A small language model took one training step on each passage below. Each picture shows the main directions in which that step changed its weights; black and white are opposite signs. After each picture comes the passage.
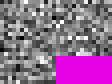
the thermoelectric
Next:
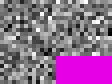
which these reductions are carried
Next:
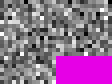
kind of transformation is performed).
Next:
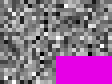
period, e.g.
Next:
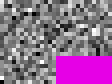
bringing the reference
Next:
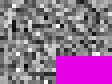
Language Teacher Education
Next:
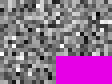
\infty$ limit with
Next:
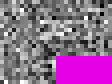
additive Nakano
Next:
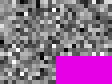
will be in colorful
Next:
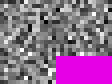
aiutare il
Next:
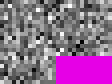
boshqaruv tizimiga,
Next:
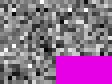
that fluctuations in in-plane
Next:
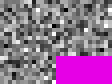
marginalized over all
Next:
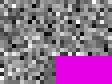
Orol dengizi,
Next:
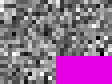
merging via comparing
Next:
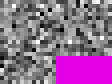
The research includes monitoring
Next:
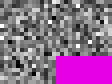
theories described by bipartite
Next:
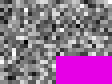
Thomson, {\sl
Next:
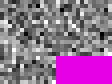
di un cattiv'
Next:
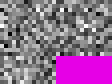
in decreasing order.
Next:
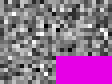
for developing practical
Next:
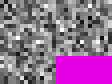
va zamonaviy rivojlanishi
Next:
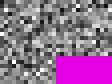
here is essentially the same
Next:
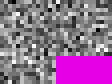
Our results suggest that quantum
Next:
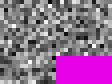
of the Hamming distance
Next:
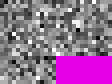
de uma má interpretação
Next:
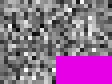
a partir de tais
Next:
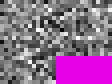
the underlying patterns and
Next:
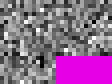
oid mahalliy va
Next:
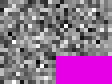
to be good enough. This
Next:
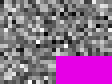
para el aprendizaje en
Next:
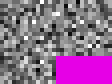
aniqroq taqdim
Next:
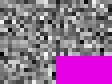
con los cuales se
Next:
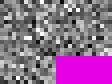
the second and third intervals.
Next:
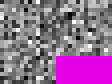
la segunda ley de
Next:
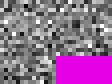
ions implanted with
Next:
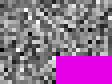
eser Büyük
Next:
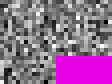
identificar, bem
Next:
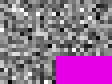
frequency of trigger points ($p
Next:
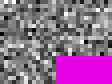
we aim at computing an additional
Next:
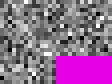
pendaftaran untuk
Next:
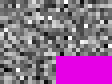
va somatik jarayonlarni
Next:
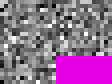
ва бунга биз
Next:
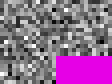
momentum amplituhedron in
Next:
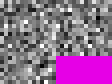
limit of a genuine
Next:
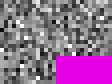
(OR), con su
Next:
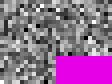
shows that the model, which
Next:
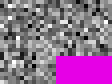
is only possible to shift the
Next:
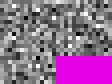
une précision de
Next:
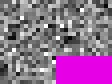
biz beshinchi
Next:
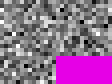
skjulte tale
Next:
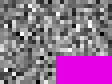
and $j\in
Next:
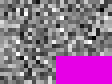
a glovebox with
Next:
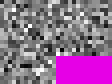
main result on the transformed
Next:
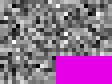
performance notably.
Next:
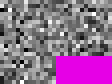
\\ \end{tabular}
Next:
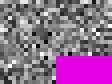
equiaffine symmetric
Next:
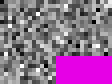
enquêtes sur
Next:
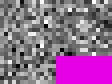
the ring $R$ corresponds
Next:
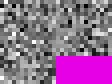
Calculus Operators}
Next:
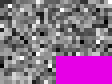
which represents outstanding
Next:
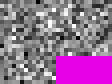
separation in recent years,
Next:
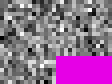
values of $n$.
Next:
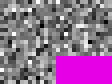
affect the recovery of
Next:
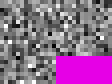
on % \Sam
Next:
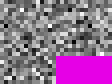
and the homotopy G-algebra
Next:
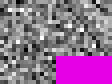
of \emph{second
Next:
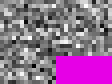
the proof can be completed
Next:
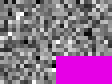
phase coexistence,
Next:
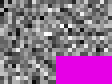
e entendemos que
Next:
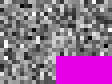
in terms of $E$.
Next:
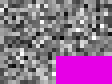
$\gamma$-rays of
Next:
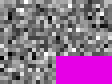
studies have used it to
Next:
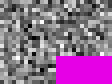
a different form. The
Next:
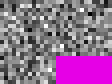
endpoints of $T^*$
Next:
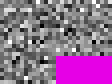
to the previous experiment. The
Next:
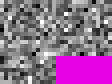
the former Housing
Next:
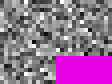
corner constraints is summarized
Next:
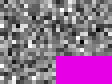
texnik bazani
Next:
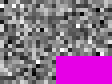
and further new properties}
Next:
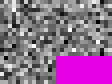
observation process extracts an
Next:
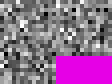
seus traços
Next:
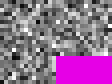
then every destabilizing
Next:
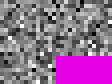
Bermeo, A.
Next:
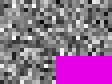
the system itself rather than being
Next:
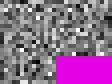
$h$-vector as
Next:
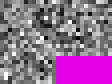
media has transformed its practice
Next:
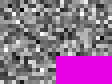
subtracted. The
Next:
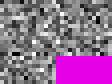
model space projections of
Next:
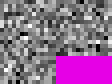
могут быть
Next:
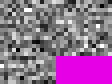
homology in the data.
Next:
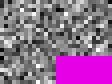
repeatedly determining the
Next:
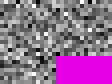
quarks will be taken into
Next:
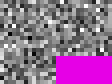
of degree $m$ and
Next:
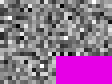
correlated predictors by
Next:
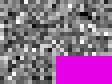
les implications de ce
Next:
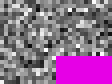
the absolute value of the largest
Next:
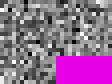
\end{tabular} }
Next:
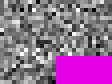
the exact result (red solid
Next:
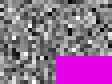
a least squares step to
